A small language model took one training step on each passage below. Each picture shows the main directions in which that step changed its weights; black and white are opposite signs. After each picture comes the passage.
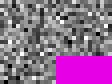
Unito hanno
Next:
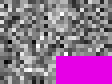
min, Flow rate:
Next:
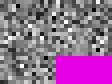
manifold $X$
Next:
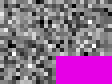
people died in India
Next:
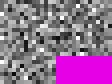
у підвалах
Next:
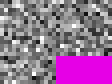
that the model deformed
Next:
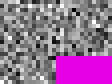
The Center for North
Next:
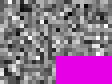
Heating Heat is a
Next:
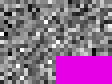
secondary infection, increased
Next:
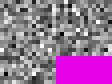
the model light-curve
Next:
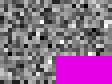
assess the energy transition's
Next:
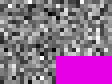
measurement of radiometry could
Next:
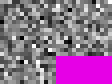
the $B$ vertex
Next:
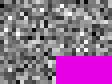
others because of
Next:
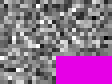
mixed but generally
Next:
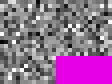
A basis of ${\cal
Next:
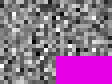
8, are plotted
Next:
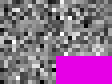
this is in contrast to
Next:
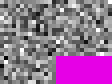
that the characteristic equation only has
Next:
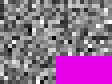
participants who did not know this
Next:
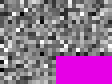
viscosity, which
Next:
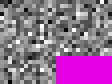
Lista atualizada
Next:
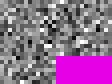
e no Ensino
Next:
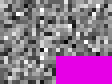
to tension/compression
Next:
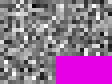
additional resources useful for
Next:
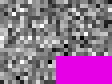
the discrepancy
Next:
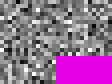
de depresión y
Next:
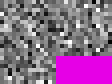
OCB and its
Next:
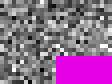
así estos dos
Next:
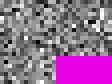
be part of the team
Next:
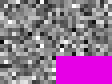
25 лютого
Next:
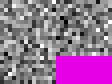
while the majority of
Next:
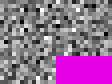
complex gestures with increased
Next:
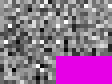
la década de los
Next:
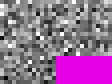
\end{equation} where
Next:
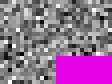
hills at four sites
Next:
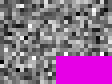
hurmat, iqtisodiy va
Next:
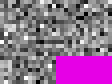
harvesting and
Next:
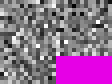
design is the air
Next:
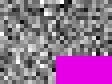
a TPV system that
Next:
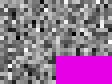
of making individuals
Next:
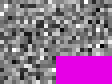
ham temir yo‘l
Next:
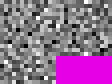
original figures were
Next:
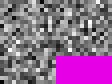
of unemployment and
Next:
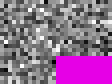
podiam ter uma
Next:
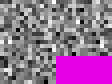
the privacy right and the
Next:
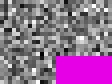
for each watt of
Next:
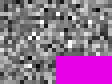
shaking for about half
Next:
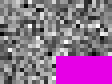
your relationship with the
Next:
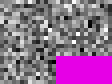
ko'ra inson
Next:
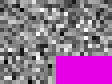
to astronomers and
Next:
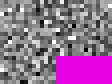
er iets aan de
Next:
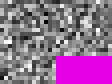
and lower animals
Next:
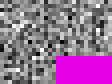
private discourse;
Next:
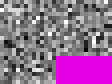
\mathbf R}_{\rm
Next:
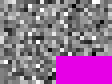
Conventional Algorithm
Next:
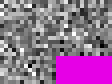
deliverable. In order
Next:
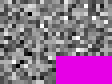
Gewiss, im
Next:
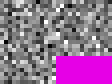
accelerated into the
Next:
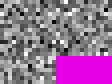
$\chi\equiv \beta
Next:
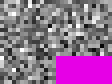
As shown in Table 3,
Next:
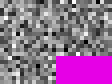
comes in form of the
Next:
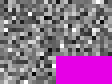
are given in eV
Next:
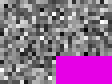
la primera en implementar
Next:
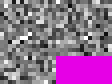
important to sample sufficient
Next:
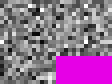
El Salvador
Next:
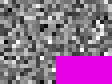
possuem filhos
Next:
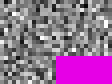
we consider the portion of
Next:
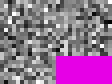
debt and equity
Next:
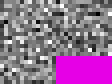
Qum bo‘roni
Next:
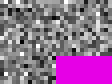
The system displays the
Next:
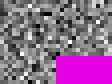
arise even in this
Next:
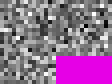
point the question arose
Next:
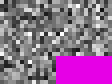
UI in addition to
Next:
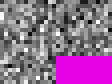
и единство
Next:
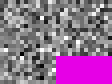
integrated five core
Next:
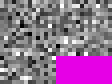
For example, it has been
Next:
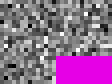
at the whole system is
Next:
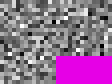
esta investigación, se
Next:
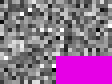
referral of l
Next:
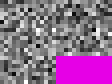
in the benchmarking
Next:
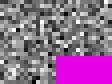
expanding, especially
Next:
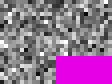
acid. Solutions
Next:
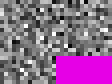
on constructing the
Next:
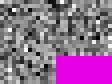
a agilidade e a
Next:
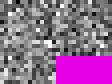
$H_c$ and
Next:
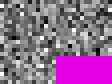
these outlets would be
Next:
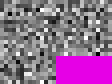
both electromagnetic
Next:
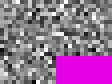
The measurements were compared with the
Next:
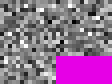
us now consider the parameterization
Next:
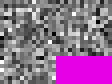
detection process, ``an
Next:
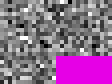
an optical microcavity,
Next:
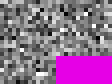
\section{The models}
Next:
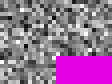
technology. Among the
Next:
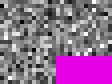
to report AP,
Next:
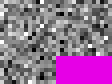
5. Conclusion This study
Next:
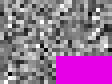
Tecnologia e
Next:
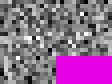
the overall test is
